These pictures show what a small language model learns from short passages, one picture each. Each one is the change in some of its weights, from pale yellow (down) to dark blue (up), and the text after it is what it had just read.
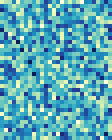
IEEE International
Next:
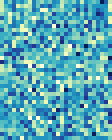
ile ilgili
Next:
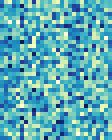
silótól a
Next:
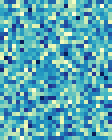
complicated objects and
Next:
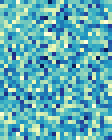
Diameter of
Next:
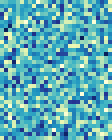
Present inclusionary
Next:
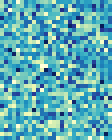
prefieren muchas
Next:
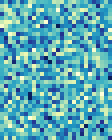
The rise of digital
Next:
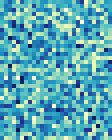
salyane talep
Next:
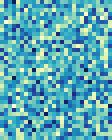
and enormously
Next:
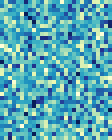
way that it helps children
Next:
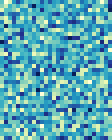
va mashhur
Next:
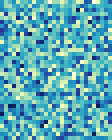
За разлику од
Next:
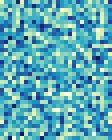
mehnat bilan
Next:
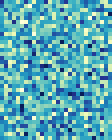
three major ways,
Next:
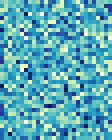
research also demonstrates that
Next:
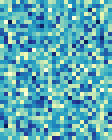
The electrical conductivity of
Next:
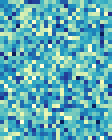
Stock Exchange
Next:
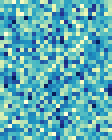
ordre sont tout
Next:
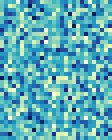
которые были
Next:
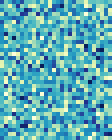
always present in public
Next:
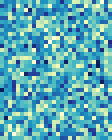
arasında nasıl
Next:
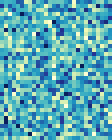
Tashkent regions
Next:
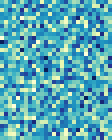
of new residential
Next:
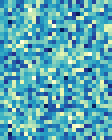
xodimlar va
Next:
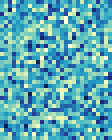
blade sections and the
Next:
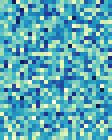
transfer of genetic material
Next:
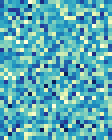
and taxonomy evaluation to
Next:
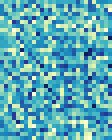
uncertainties, and
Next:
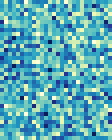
of a vaccine
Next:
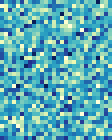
II рівня,
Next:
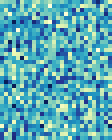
и сделаю
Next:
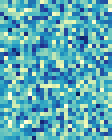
higher education faces challenges such
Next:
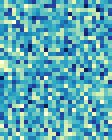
function in their analysis. This
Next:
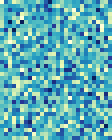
properties for Nigerian
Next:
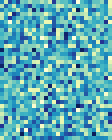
relembra que se
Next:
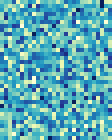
Internet is the growing
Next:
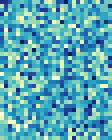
within the boom, so
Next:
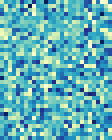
layer effects such as
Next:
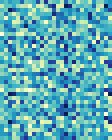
і можливостей,
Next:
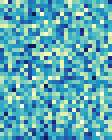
analyse the behaviour
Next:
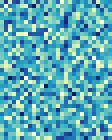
etc.) - Resources used
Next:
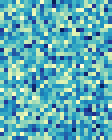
T_g ; the
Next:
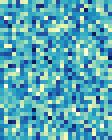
fadiga digital,
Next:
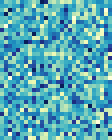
Zhang Meng;
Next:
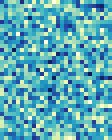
a vontade de
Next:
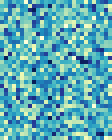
Achira, situada
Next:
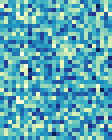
architecture is
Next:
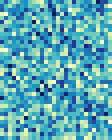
digital payments, had
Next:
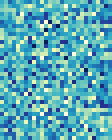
to their type and nature
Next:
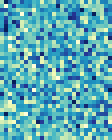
respectively, compared to plants
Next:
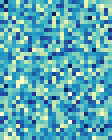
workability with reduced
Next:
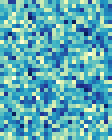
of late presentations of
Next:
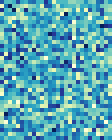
por ser el primero en
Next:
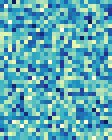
Various authors,
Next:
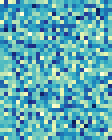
who in assessing the
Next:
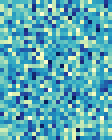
bildet eine Station
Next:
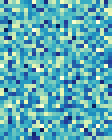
ser superado de forma
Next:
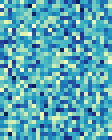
muscle tightness
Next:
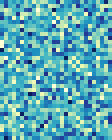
остановился на
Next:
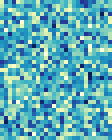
TiB whiskers
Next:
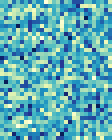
по сути уже
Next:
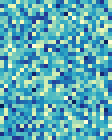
compared by analysing the
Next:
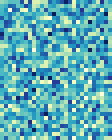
to the Adnan
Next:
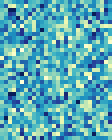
pun. Kembali
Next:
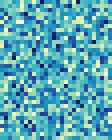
as we deal with
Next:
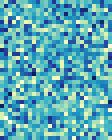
in which the guide
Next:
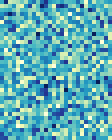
global estimates of its
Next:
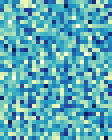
sparse data. In
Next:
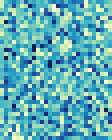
independent iterations.
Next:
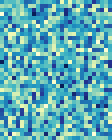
Table 3. However, from
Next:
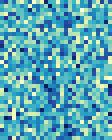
hoy utilizado para
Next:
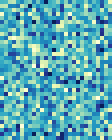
та перепілки
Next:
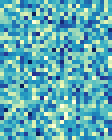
агент имеет
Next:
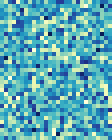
by combining genetic
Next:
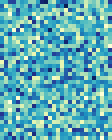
the urgent need for
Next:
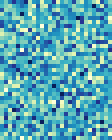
analyze the possibility
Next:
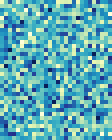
clarity and image
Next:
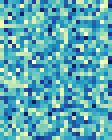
is recorded on a
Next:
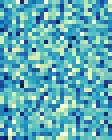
и в этом
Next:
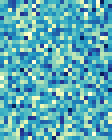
given scores and remark
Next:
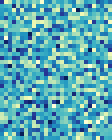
development (Tybout
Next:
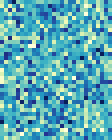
also living examples of
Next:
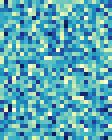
que el escolar se
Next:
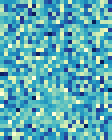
la utilización de
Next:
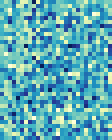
încrederea în
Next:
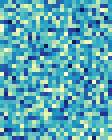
calculated and the score
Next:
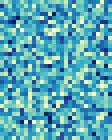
etadilar. IX
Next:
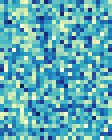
как динамический
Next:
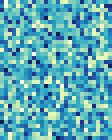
digital twins, it
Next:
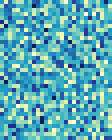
are the targets for
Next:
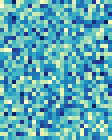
danger of loss
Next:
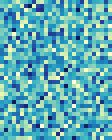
that is similar to a
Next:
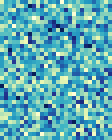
1 Reviewer Report
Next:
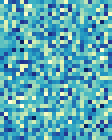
see a reflection of the
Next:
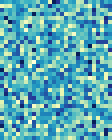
Deze controle
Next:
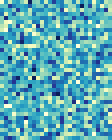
um reforço no
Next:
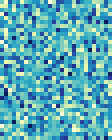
Mean Spread
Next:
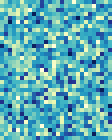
mais bonitas
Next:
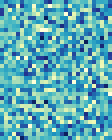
of such effects, the first
